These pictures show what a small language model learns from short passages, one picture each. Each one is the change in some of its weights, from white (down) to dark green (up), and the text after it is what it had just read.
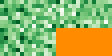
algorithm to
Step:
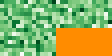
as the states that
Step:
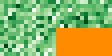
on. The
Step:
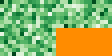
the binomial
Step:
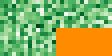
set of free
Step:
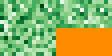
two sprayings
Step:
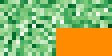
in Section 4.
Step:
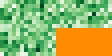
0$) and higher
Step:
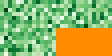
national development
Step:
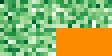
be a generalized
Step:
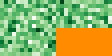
to maintain their
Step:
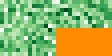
\nonumber \\
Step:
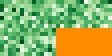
is detected
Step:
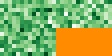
and another
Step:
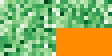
GeV. These
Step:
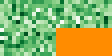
order to define
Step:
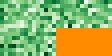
the Art in
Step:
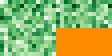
\infty$ to
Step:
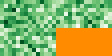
form} and
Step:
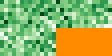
instanton must
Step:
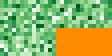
on PV
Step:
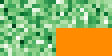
its first Chern
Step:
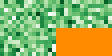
to tan
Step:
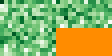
compared our results
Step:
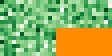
output have been
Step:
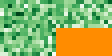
and largely
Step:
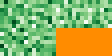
to the field
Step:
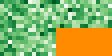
is a particular solution
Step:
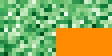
of Local
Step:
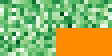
involved in
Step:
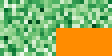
evolution of the
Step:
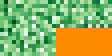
to international
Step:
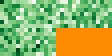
According to
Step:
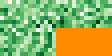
effect of the
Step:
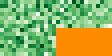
$ gives us
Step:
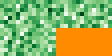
process defined in Section
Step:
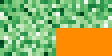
perform a final
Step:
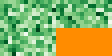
like to
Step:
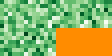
was obtained using a
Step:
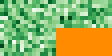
with respect to
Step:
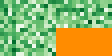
and sizes
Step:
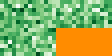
implies that
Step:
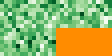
has been computed
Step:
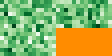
more compact
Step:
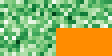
moving in the
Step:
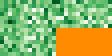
existing method
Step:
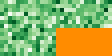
model based on a
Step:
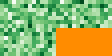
homology of
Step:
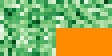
with base
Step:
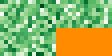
in Control
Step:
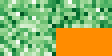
paper, these
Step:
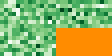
processes nonlinear
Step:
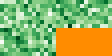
the bond will
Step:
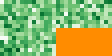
and tend
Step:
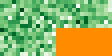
atoms present
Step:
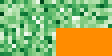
(for example
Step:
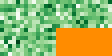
Works in
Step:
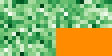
isomorphic to
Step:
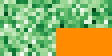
frequency of
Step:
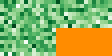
describe the
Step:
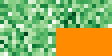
and then select
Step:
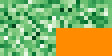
called the
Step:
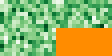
+ \varepsilon
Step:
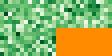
for specific
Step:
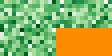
result of this
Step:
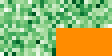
$ a \geq
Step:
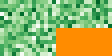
votes will
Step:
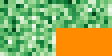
to be a
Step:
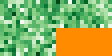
of recurrent
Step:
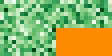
As known,
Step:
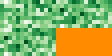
distributions for
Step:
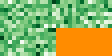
see below)
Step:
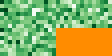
so we exclude
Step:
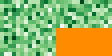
no influence
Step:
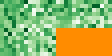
it has gone
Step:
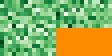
the triangle
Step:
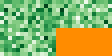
days or
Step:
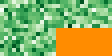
the case, then
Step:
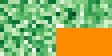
in the energy range
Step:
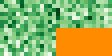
magnetic structure of
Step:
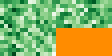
module is
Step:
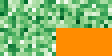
reals). This
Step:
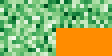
were acquired
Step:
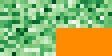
$S$ and
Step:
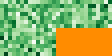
component of
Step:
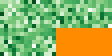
will omit
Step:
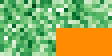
all $k
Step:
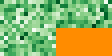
The condition of
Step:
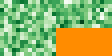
particles, set
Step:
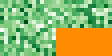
that \(
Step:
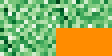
temperature because the process
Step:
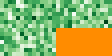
band and the
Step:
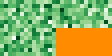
all of them
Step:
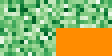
form \beq
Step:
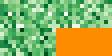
and we have an
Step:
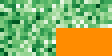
E$ be a
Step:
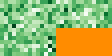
the population
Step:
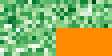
matter relic
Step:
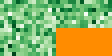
polynomials can
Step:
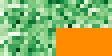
the empty
